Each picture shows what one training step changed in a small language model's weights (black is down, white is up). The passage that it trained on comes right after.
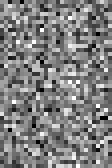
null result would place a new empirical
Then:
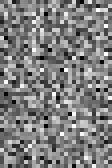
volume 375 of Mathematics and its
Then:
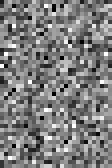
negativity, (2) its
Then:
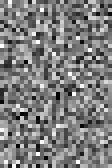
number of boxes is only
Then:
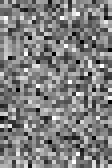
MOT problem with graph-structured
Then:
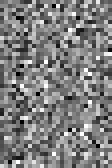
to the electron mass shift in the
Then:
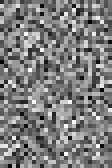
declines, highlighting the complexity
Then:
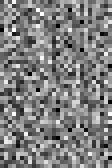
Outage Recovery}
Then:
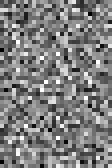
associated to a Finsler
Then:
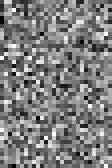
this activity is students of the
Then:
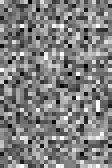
odatiy xotin
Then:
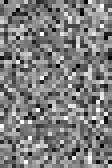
orqali qurilgan
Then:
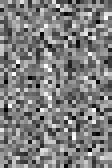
того, чтобы
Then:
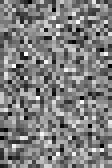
distribution, the first one is Markov
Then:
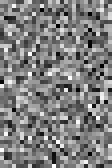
explicitly designed to deliver
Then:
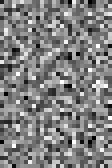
Inderscience Research*.
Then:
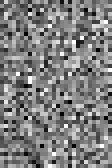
thermal occupation, the intentional
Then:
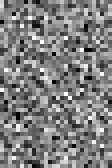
\pf Firstly, we prove
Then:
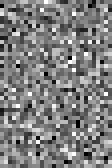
= 6), conforme Figura
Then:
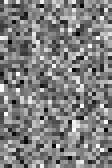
that ordinary people to the
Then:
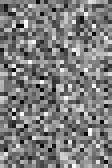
overpricing in the public
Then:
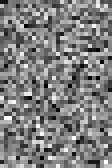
holds if $|\{1\ls
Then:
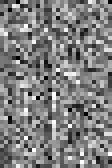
tizimlari va texnologiyalari -
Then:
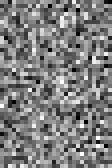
and spatial search); drowsiness
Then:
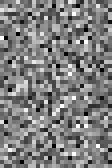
case and to the case where the variables
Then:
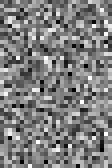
for some $\gamma\in
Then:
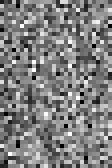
present-day Milky Way
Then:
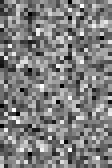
adversas, demonstram-se
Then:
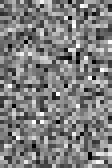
değil, aynı
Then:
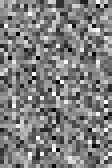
metrics include \textit{Average
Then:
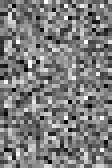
ones stays bounded and small, which
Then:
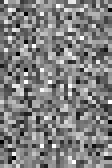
the resurrection of old
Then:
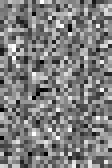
А.А., Берлина
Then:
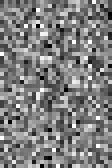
con las heces de otros
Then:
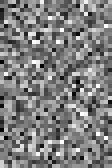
symmetric convex bodies for the new
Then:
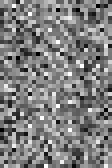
asymptotics proposed by Bassom,
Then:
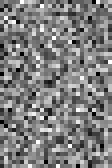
that $O_{\gamma }
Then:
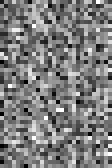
neutron star. A high
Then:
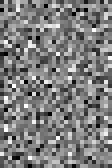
боришда давлат
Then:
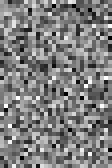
the PD algorithm is exact.
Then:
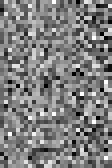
experimental method for the determination of
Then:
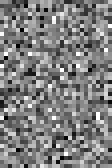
F}_{\l}$ is the space of
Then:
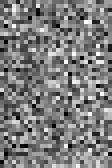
bolib, ilgor
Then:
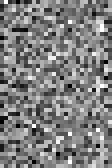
Mobile users access the
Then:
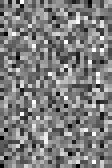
kurashish sohasidagi
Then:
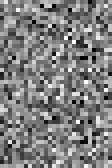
= 0. However, for
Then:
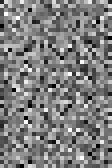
Особенно важно
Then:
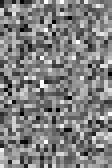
which the Fourier sum can diverge is
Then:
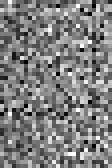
su aparato se produce una
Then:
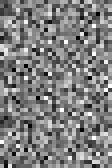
well-defined well-formed formula
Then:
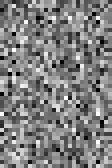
depends on other quantities (e.g
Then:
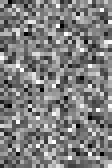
по республике
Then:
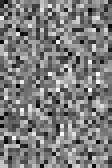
kunlari bo‘lmish
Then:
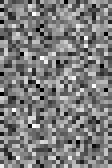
proposes a program slicing
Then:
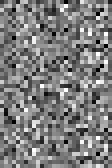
cuidadosamente e dizer se
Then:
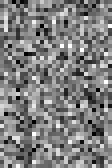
of $D_{max}$ is
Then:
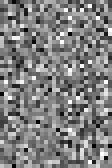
amplify confirmation delays
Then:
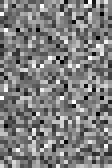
ele foram Z 84 E
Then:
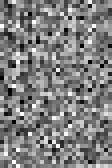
ИЛ-17 оғриқ
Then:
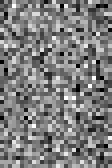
resulting genome size increase) these
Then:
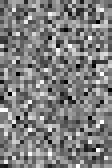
textures, even under heavy external
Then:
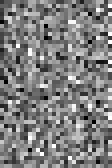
birational isomorphism. The variety
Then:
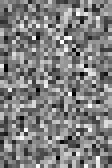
ogrody” w
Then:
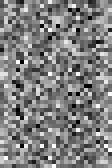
strategies are typically employed:
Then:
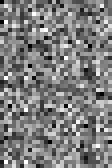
can be represented as a direct
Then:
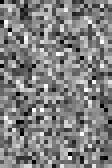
$g$ be the image in
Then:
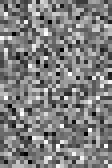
share and reuse it in
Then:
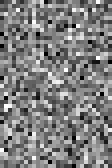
linear combination of the $\eta'$ and
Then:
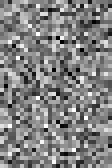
которое принял Второй
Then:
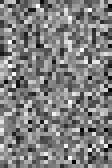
anything about the precise nature of the
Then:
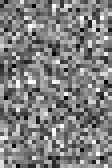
ise çalışanların
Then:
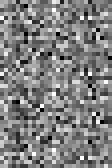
изучая данные из
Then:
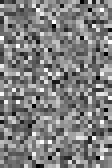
$X/M.$ \medskip If
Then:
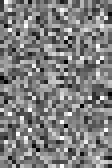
que fuera sometida a
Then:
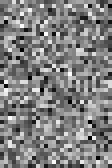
check the inclusion $I\cdot
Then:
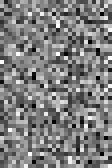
conclusion follows. \qed \vskip
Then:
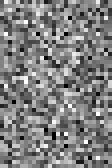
missions which observed the Sun
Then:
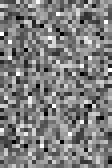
I_\bullet =\sharp
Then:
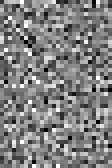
no Brasil – Índice
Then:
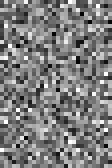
algorithms to generate {\em all}
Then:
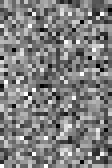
que ocorria nesse
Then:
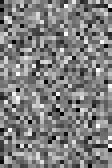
$\Phi^i$. These kinetic
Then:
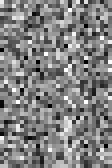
narbonensis* L.)
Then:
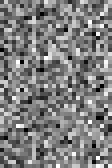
a temática proposta.
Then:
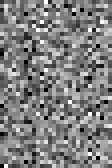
we obtain $$ R_3^2
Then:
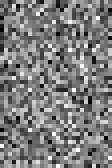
facet differ by one active
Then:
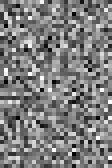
than that of the first bilayer,
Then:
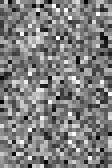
cases with extreme shortfalls in one
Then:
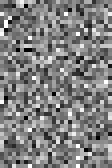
of messenger fields with
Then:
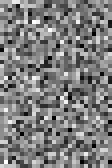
ATLAS experiment at the
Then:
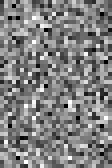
only large galaxies (halo masses
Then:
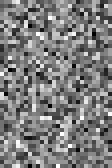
and thickness below 15 nm on
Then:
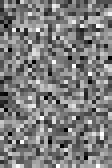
gibi kuramsal yapıların
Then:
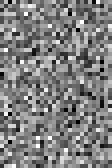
The QE values increased at later
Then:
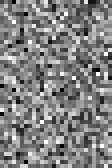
due to the first author (see
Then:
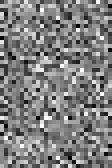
\cite{MVV} pour
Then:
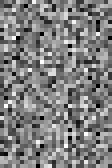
associated with the double layer potential, the
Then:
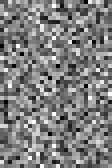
that DRNG and STC algorithms
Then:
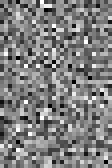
uniqueness of Bailey pairs
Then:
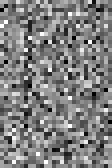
any press release from the
